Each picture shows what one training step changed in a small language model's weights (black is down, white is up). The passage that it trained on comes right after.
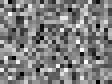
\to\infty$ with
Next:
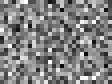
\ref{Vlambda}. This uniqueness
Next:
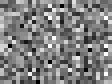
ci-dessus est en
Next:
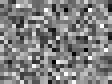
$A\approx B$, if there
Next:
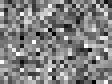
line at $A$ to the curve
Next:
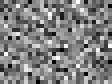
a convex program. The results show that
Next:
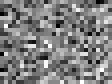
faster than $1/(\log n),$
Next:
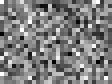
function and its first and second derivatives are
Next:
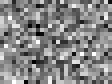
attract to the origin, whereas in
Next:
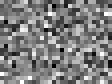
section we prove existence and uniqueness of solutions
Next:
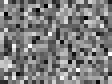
\end{equation} We infer
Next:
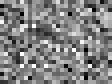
must hold, which means that
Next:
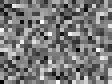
construct barrier functions. The estimate in
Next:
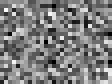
so many results and analysis tools from
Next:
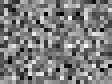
surjection $\psi_\omega :
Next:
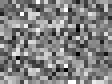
by von Koch \---
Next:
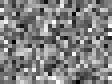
dV(X), \quad
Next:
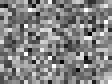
p ) \boldsymbol{n} &=
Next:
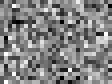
By the chain rule we conclude that
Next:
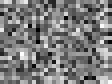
can take an element $\beta \in
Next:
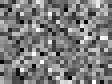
lemma pointwise: given a nondecreasing sequence
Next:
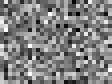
dictionary for the
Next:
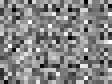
and CNRS) and Institute for
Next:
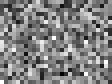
of any limit measure, are the
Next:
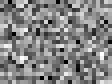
$K$-quasidisk, we
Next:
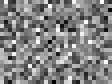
as above. {\it The $\Bbb
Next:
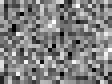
some $(r-1)\times
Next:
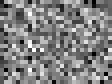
this study, we adopt the asymptotic
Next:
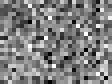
solution for $t\ge 0$
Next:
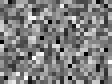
$T'$ of Subcase
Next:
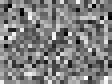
is the leftmost contour and
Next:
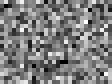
and $\Z[\widehat b]$ all
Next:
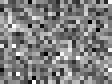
informed learning} (neural
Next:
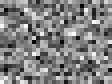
we have used the relation (1)
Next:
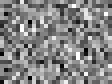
the following interpretation of the second term in
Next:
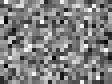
valid for all $n \geq
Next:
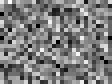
that the SVD can be used
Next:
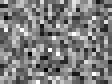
any sample eigenvector (not just the first
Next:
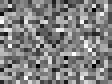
if the set of points has a pair
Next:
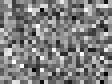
, \hat{v} \rangle
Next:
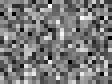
is called the \emph{index}
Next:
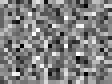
[SY]. \bigskip
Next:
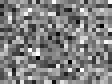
that it takes the FLFM,
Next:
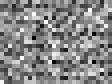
is usually the case that the functions whose
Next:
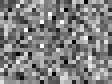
a strongly continuous action $$ \lm :
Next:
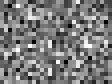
the minima involved are unique almost
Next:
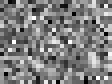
$k$ dimensional subspace of
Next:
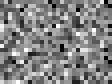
the invariant of moves $3\to
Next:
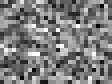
non-causal filter with
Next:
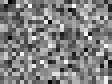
$t\ge 0$, and estimates
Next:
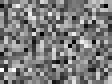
the max-domain of attraction of
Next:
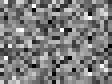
be an $n$-dimensional complete
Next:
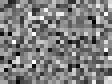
$M_\theta$ lie strictly between
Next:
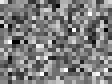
lines $\G$ on $\mathbb
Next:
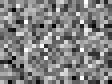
as $K\to\infty$.
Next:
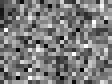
Atomic Energy
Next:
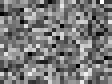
leads to the \emph{method of
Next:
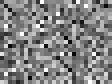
samples $\mu_k,
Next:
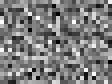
on Lemmas that are close to standard facts
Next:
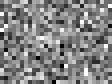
argument~$\pi$. As the argument of
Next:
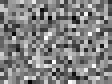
projections of $TN\oplus
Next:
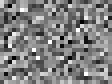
maximum at the right-hand side of
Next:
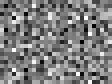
Ecole Centrale de
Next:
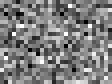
formula). To get an example with
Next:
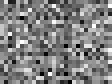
\phi (\sigma \otimes 1,
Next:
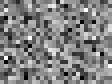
par l'\'eclatement de
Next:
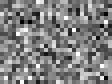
constant $M$ such that for all
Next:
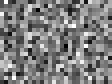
\end{align*} of
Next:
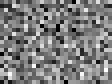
serving as closure conditions for the differential
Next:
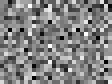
and $k$ odd $\ge
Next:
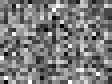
destination. Denote the set
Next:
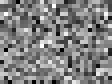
type $S_\omega$ as defined
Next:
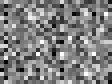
the context of the conductivity
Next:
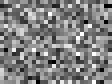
the sequel we seldom mention isomorphism
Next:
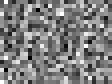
\end{align*} Since the
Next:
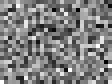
for $k \to \infty$,
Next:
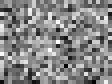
R^d)$. According to
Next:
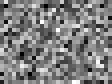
of compatible branch datum.
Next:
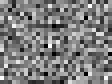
called proper in \cite{Mat}.
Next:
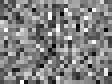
a nilpotent Lie group. Indeed the
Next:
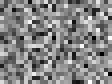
and $s_2$ leads to
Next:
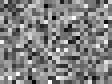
of class $C^p$ on
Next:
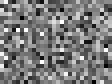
\leq & C\tau
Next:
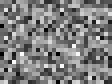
introduced in previous papers. We derive new
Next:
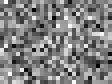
an injection $G$ from the
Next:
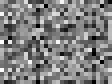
g^{\prime \prime \prime
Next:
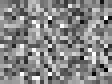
Dipartimento di
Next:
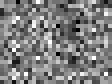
following equation (which is called loop
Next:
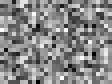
to different normalizations, we can see
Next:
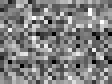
$A$ satisfies the case
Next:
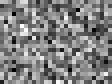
in Section 2, we give some general
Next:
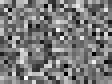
to say $f \in
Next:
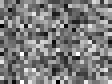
configuration spaces with Poisson measures are constructed.
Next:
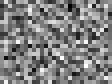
V\rangle $$ is generated by
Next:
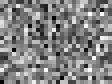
by coefficientwise application. Given
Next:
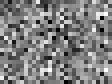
permutation polytopes. These are defined as
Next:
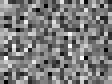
\end{definition} \noindent Equation
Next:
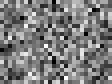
\medskip \item{[6]}
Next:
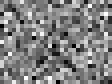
one stable periodic orbit; if such an
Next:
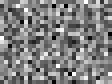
that there exists an eigenpair
